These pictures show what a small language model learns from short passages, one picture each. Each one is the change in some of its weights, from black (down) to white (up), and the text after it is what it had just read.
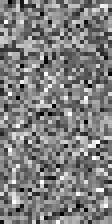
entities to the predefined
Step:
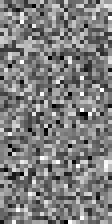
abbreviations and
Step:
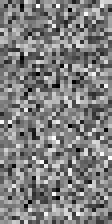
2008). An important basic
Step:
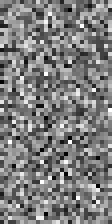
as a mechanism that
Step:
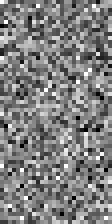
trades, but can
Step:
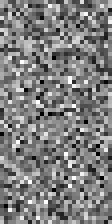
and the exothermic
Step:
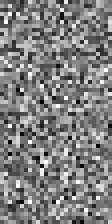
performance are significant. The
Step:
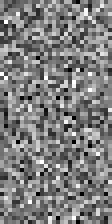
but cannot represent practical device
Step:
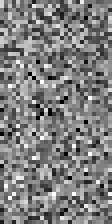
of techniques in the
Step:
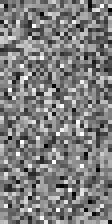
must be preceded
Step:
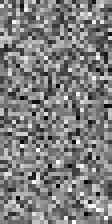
1 and 2 showed that
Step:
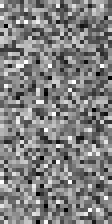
IDS in network
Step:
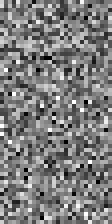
of the cell line specific
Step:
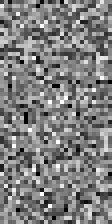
the technical solution Group 5
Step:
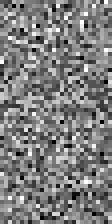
formation Figure 4 Effect of
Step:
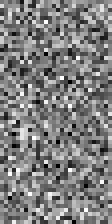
- The principles of the
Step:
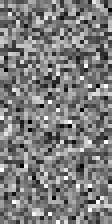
is used for embedding
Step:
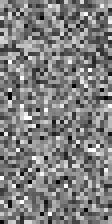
and they practiced
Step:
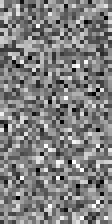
flexible and extensible,
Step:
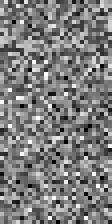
words of tribal youth
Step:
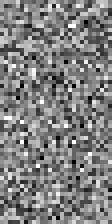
National Nature Park
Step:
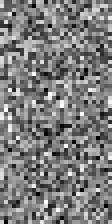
concern for the good of
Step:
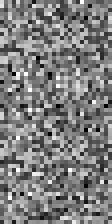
of physical properties of
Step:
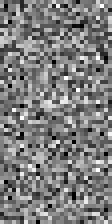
mode was used to determine
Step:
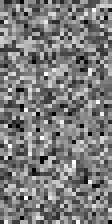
any coordinate transformation.
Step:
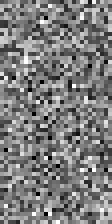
early on that they want
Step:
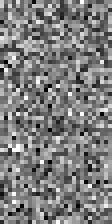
of the father of
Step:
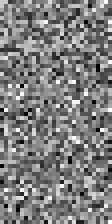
Bognár and
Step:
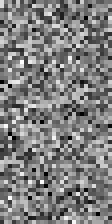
of methodology components that may
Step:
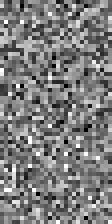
recognition of cursive
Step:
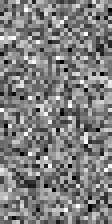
from BA,
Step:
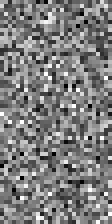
previous papers. Papers
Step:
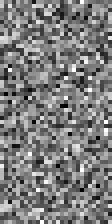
of our participants was
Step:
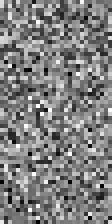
of Mrs Sara
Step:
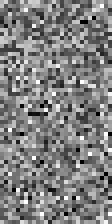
has occurred in several countries
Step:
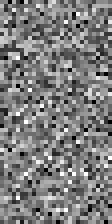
learned from this specific
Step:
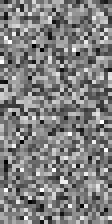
static redundancy
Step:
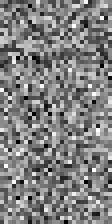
public decision-making on
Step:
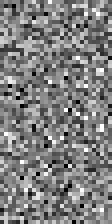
Shakir Ali
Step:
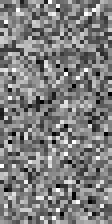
polymeric materials can be
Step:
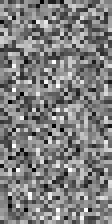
the qualitative analysis of the
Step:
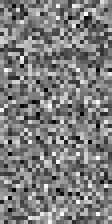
Water quality parameters largely
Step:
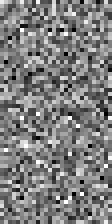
did not know sexist
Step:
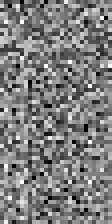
computational processes of perception networks
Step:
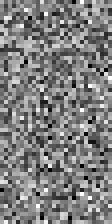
among the highest percentage that
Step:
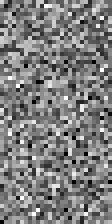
policy makers in designing
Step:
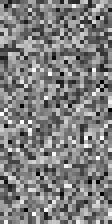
more effective measures.
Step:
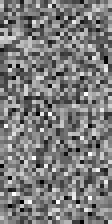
world is still in relatively
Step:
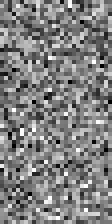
important aspect is the implementation
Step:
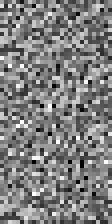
index company. 4.
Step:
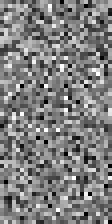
in a collector.
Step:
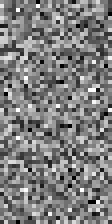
Tools for Design
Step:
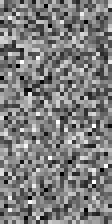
that makes use of
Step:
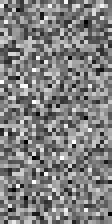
meeting dissemination events, engagement
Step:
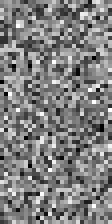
to economic or tax
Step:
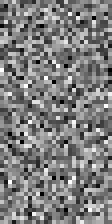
process, test specimens of
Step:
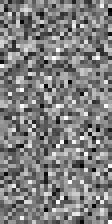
are more attractive to
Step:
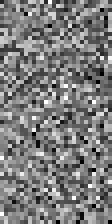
skin or with oral
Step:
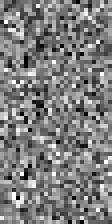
but also technical features of
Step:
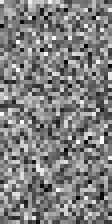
performed in all patients.
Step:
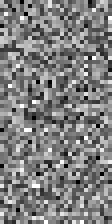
grating structure on the
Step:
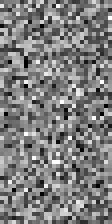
matrix, functionalization of
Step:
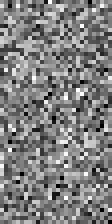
simple sugars,
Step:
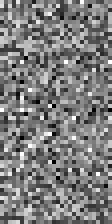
of $r >
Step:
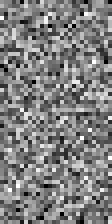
been considered’. In
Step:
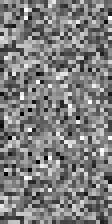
carried out by Anne
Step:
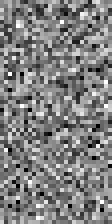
to liberalize the
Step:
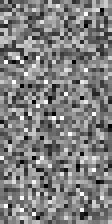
epidemiological studies and
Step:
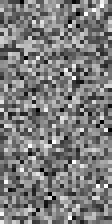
Western India very
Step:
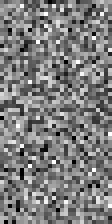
a variable-length
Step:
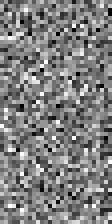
are strongly coupled,
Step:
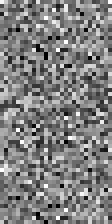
common anorectal
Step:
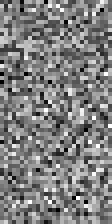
minimum of three years after
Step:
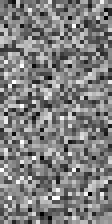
Motivation in Pakistan.
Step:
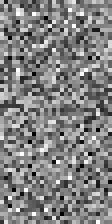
short-term orientation can
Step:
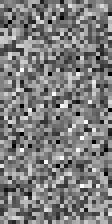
analysis is the most commonly
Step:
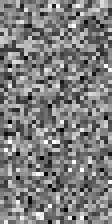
National tree of Pakistan is
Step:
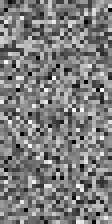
without delay. Throughout
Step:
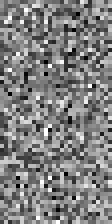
regarding literature as a
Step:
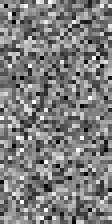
become the standard in many
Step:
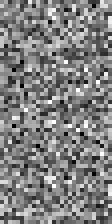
vitro* experiments reveal
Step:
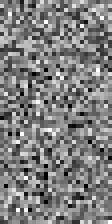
- Effective stakeholder
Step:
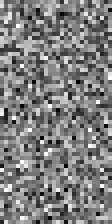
for sorting and
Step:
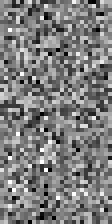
snakebite before
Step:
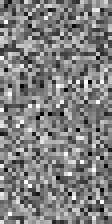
behaviours. From the
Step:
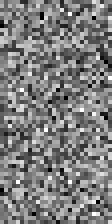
approach is applied to the
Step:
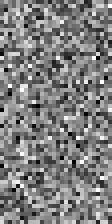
by field probes.
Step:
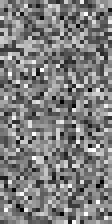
and round, with
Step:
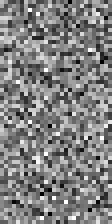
selected for analysis.
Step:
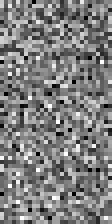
of a Newtonian
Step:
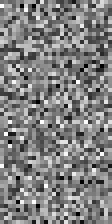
2 diabetes since
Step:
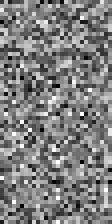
the respondents are private and
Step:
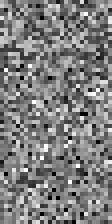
and moment time histories
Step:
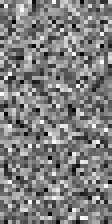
seeks to enhance awareness
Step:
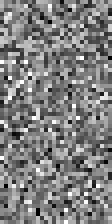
in reputable international
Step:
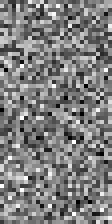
gasps. It may
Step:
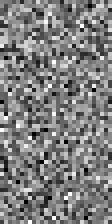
as a full-time
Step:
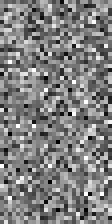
in the next performance.
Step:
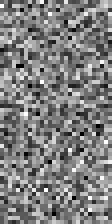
vertical sectors perspectives: -
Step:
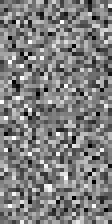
can be pursued
